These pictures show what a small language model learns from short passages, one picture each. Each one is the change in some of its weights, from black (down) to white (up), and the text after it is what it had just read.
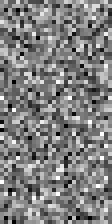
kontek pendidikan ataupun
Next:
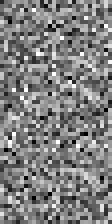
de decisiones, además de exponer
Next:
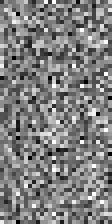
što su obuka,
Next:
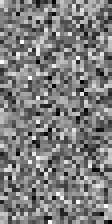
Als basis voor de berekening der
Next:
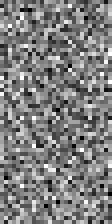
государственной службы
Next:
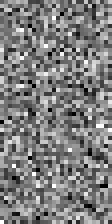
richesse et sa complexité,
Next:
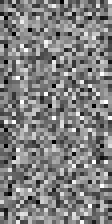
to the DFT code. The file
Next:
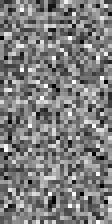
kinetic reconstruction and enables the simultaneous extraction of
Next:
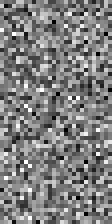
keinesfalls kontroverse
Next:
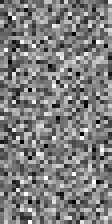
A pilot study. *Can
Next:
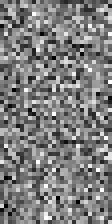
complementa las habilidades sobre
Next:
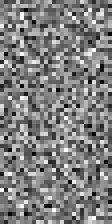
6. Договор ренты –
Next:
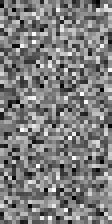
слову «туризм» и, в
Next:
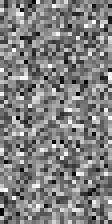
деҳқон (шахсий
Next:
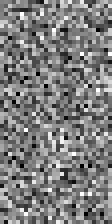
статье дети в дошкольных
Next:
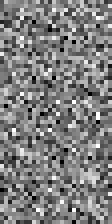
telescope pointing, and standard efficiencies were
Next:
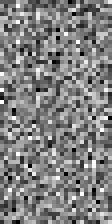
nature of the NEORV32 pipeline.
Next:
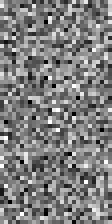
negative region therefore, the bound orbit may be exist
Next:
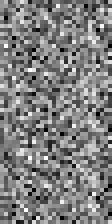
clustering to group similar cases based on process flow
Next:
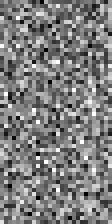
escolar de estudantes com Deficiência
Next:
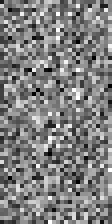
O ZDRAVJU IN
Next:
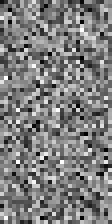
de saber-poder que se
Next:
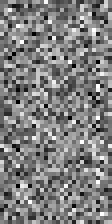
the emitter and can be associated with the
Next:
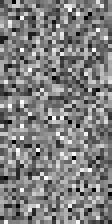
выделению энергии за
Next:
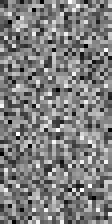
muestra. Toda esta labor se
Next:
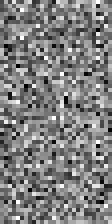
world since the earliest times. The
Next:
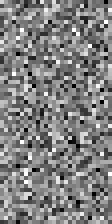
desejando realizar uma síntese
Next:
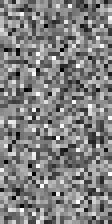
финансовых институтов
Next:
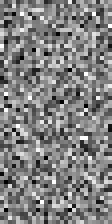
produces knot structures, we are now
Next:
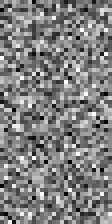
Scientific Journal Volume 2 Issue 1
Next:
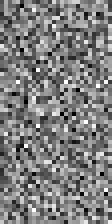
es el mismo sensor que se utiliza
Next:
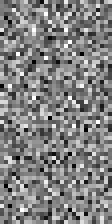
down to a value of about 4-5
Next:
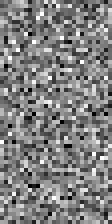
uma vantagem competitiva valiosa
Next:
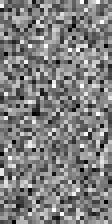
la valeur d'Odessa
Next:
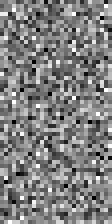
some care is required to decide whether time
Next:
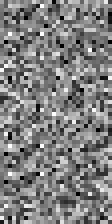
\\ && + \varepsilon \Biggl(
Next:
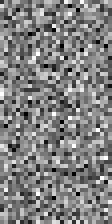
A Transformer encoder layer
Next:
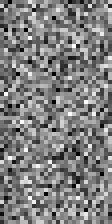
\affiliation{Liaoning Key
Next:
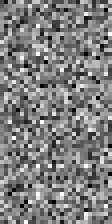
ko'magigi suyanib
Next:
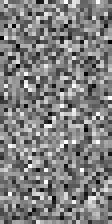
fast mittlere Korrelation
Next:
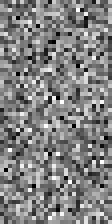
$f/\Lambda$ as a function of
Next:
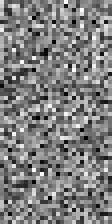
given by the shaded areas. \ \\
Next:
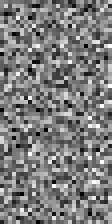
our data set is largely impossible,
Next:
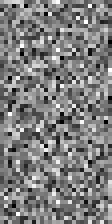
звичаї і установи
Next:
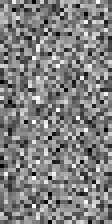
el uso de sustratos de
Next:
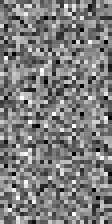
topological terms. Noting this,
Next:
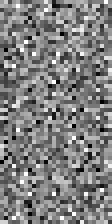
surface brightness near the star comes from a
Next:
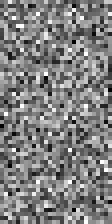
leading to a daughter wave in the
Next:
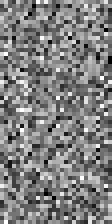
out using finite--temperature density functional theory
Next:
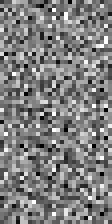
se justifie par le fait que la
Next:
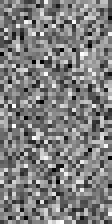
TQT protocol in continuous variables. However,
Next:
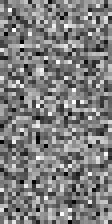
*aytmoq*, *demoq*
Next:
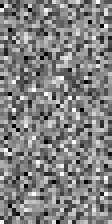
further, as if into a hypothetical
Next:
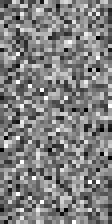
(PEREIRA et al.,
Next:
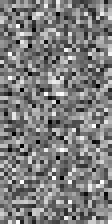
202) : l'école agit
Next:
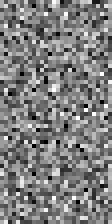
auge de la información y de las
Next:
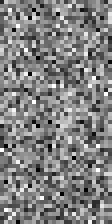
банкрутства. За
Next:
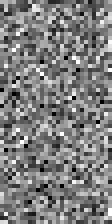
fitness is given, the results of testing a
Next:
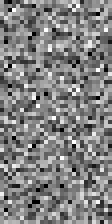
trions is introduced, the trial
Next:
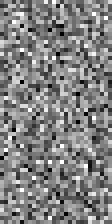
общественных организаций в
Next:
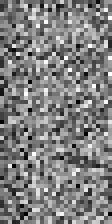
Eidi A., Saeidi
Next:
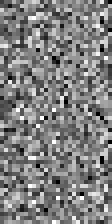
spektrli og'iz orqali
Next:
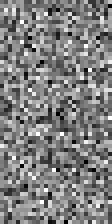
yarim o'tkazgichlar
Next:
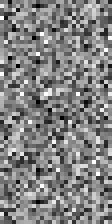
rest frame, the electron and positron
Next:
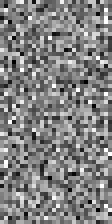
tarjimada ikki jihat -
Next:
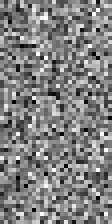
tashqi ekoogik omillar
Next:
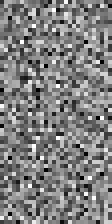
que se caracterizaban por el bajo
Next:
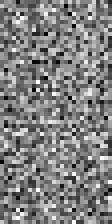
including the effective quark mass in this phase does not
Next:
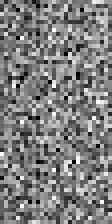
perancangan sistem pada alat dapat
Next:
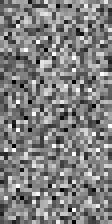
a measure of the gravitational redshift at the disk inner
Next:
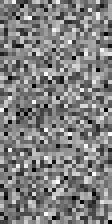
mundo en crisis, con menos
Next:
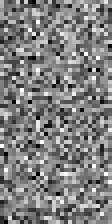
(\VZEROC). The data were
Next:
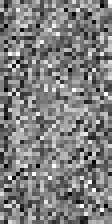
// дисс. на соис.
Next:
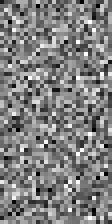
muhitga nisbatan ongli
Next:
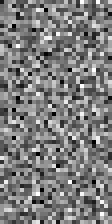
ili više nerava):
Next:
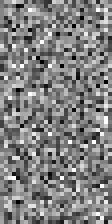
tan claramente se encuentra
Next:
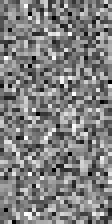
the main characteristics of 3D reconnection
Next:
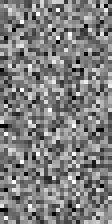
қўл урилди.
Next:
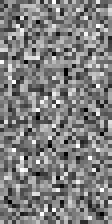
etishga undashi hamda tez,
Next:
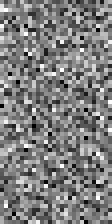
lingvisticii aplicate și cel
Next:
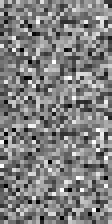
all American cities parameters
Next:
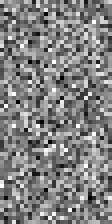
generated by small permanent magnets.
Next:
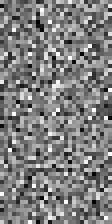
içtiği ve bundan dolayı
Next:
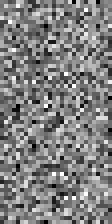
approximate CI wavefunction obtained by the
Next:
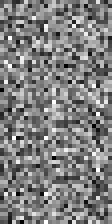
madaniyatining ochiqligini
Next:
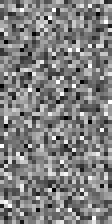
are T-even. For spin 0 and
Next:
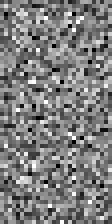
parceling the data out into independent
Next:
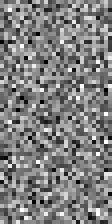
and two-step process\\ in
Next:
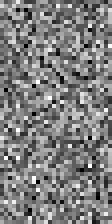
Beberapa tradisi lokal
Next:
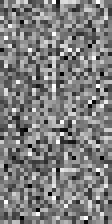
les domaines de la recherche et
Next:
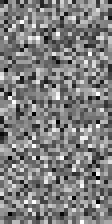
where negations are used, manipulate,
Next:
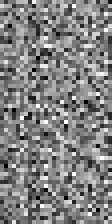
system of the unknown technical composition, this
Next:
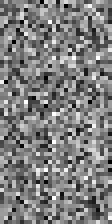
da luz natural, exige que os
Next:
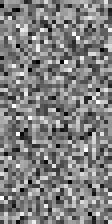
results of $n=1$, that these two
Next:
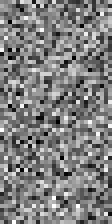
\begin{equation} H_{\perp} =
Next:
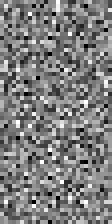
prueba de especificación de
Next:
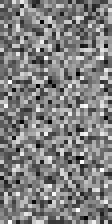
Russie Terre rare
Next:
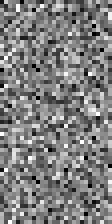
ритма сердца.
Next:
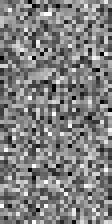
as input for the track reconstruction procedure. The
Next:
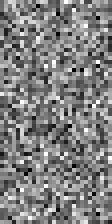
(NDs). We observed that the
